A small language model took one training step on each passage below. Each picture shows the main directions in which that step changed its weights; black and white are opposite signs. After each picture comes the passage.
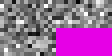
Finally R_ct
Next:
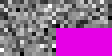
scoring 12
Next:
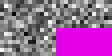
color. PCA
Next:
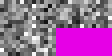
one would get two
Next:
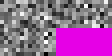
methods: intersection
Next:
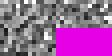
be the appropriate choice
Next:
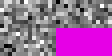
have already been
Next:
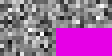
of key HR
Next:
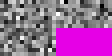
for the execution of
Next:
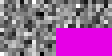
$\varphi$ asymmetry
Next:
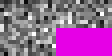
have to determine
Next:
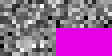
average number of input
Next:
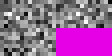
both to lattice systems
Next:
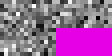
functions is to
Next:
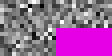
matrix to approximate its
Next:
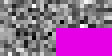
efficiency are shown in
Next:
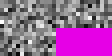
information associated with a
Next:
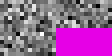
of the maximum and
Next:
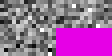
has made modelling them
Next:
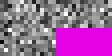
in patients with
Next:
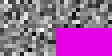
the ballistic limit
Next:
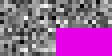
(b) The
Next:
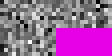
online platforms, and
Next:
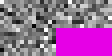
RBOW was
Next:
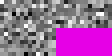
combinations of thick channels
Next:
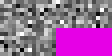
trajectory for the density
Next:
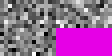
to 2 (see
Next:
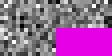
coinfection with
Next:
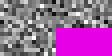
delay of referral
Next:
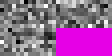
see by the
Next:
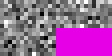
to come up with
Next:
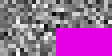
concerted effort to
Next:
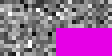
Cover image
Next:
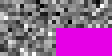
D, Lv
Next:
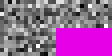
Thus, we may
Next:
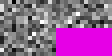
The last question
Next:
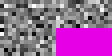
loop function for the
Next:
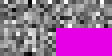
- counting the
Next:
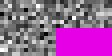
and a component of
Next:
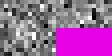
light occurs in
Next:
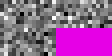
PV systems are
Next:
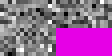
Research Part
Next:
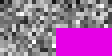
In this letter
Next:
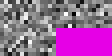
the diameter of a
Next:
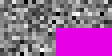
etc. The
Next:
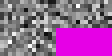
and $t =
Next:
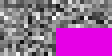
Consequently, this
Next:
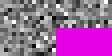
2 where however
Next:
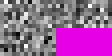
the load distribution for
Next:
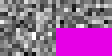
technique suggested in this
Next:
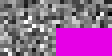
are several parameters which
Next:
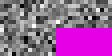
will tackle
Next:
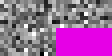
row shows a case
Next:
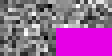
tactical elements
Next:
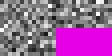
various stressors.
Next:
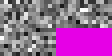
the vertex labeled
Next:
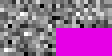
physical contact between
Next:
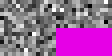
curved background.
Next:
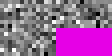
speech distortion
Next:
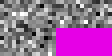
comparison to the
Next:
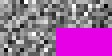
not be very accurate
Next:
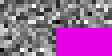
levels. The mean
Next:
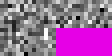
of Q -
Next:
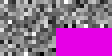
low oxygen environments.
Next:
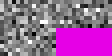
The microscopic binding energy
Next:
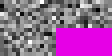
Contribution All authors
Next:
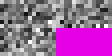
study, performed the
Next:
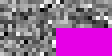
order to expand expression
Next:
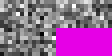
contain allergens
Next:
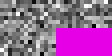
qubits, but if
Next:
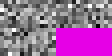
They were then
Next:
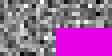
\) candidate
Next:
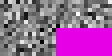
the sex-specific
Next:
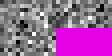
dynamic movements,
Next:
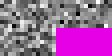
term : \be
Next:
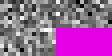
of policy decisions and
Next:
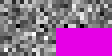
widely used in
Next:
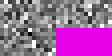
the absence of external
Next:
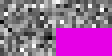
problem for the
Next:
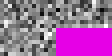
to the substrate
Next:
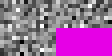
carried out. The
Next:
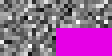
this trend is consistent
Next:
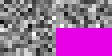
potential bidders
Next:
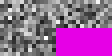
of analytic
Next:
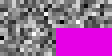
likely because the stronger
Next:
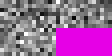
technology education. In
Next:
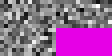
the observations and
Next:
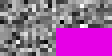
form are called production
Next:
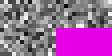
the Republic of
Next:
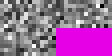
the critical one,
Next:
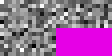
theory of social
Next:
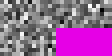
the value of
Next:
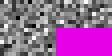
that appears to be
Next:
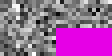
known that while no
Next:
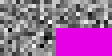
uncertainty of the
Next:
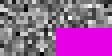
Computer Science and Information
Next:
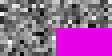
project instructions should
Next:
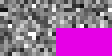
participated in
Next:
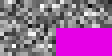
frequency hardening observed
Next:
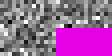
from difficulty in
